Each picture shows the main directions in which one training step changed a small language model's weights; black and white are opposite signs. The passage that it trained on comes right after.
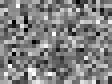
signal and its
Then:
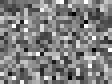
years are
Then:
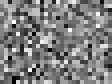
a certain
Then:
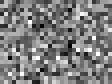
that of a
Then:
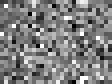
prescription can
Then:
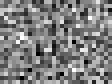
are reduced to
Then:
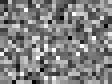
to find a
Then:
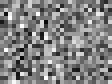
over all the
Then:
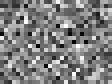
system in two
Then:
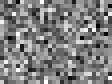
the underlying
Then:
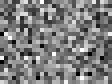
the grey
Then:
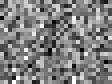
sum in Eq.
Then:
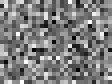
accurate detector
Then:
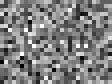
that the thermal
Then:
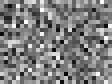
growth rate
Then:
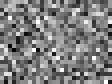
bias is present
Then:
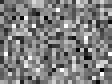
experimental values for
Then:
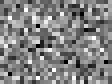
linkcolor =
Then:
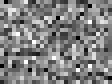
section 4.
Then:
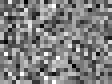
and after
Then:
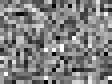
areas other than
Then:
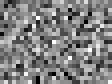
quite different
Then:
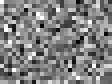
would change if
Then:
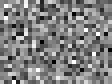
(a) and
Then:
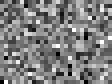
with complex number
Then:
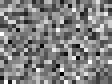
are $\Gamma
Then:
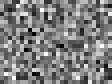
the prevalence
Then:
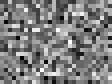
to a higher
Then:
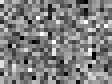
it. Even
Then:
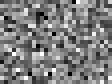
could explain
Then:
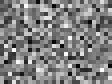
Na because there
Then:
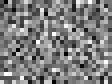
be able to
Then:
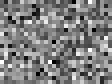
not being a
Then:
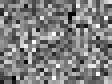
of DJT
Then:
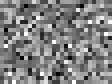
vector, s,
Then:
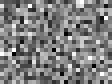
atomic gas
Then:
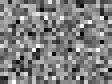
character for the
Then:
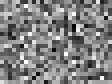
model, as given
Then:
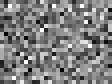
\rightarrow 0}
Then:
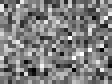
taking into
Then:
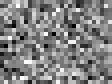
frequency distribution,
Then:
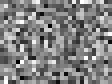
the simplified
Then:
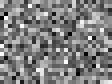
thus appears
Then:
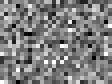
we compare the
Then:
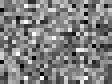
The security
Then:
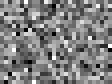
and momentum
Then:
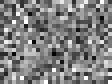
Dashed lines
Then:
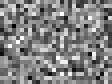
compared to a
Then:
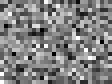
structures} such
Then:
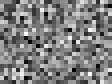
the atom. This
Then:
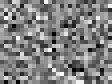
one has to
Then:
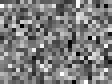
of an independent
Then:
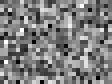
optimization problem
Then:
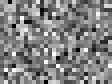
a precise
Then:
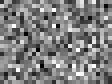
dependent phase
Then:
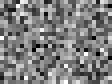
the rest of
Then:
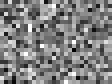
and why their
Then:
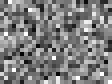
super cell
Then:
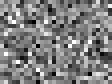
is quite similar
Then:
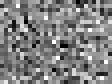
signal events,
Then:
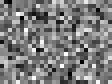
trade off
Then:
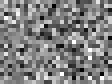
was to be
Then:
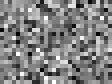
proposed a
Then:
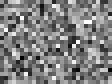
part in the
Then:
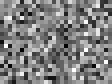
by the latter
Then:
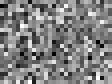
than solar)
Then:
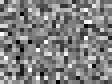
known bounds
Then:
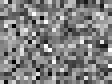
contain much
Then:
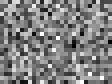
in the presence
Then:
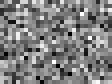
are collected
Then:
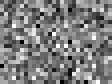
selection of
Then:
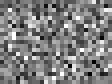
its Fano
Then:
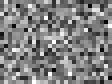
we expect
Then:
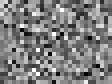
as NM
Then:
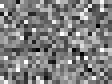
$\Delta =
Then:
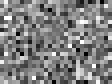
minima of the
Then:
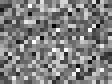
Since in the
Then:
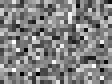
of less
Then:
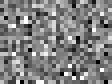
It is important that
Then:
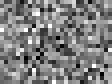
polar angles
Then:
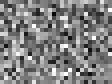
true distributions
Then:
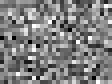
case. The
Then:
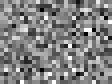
emission (the initial
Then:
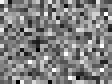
application: for
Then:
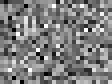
\Delta s$,
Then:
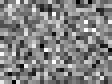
temperatures, and
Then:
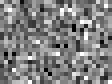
hall number,
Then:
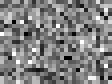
rate versus
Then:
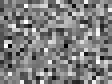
This pattern
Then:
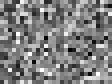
the smallest physical
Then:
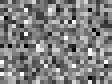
may be described by
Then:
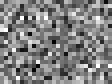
state physics
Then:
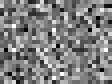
$g$ is
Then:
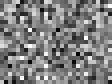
the present solution
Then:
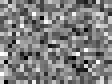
configuration as
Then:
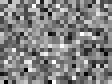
in aviation
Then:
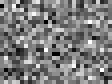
determined by energy
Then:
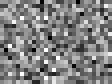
structure is a
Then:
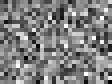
to enhance
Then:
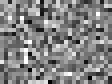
a whole class
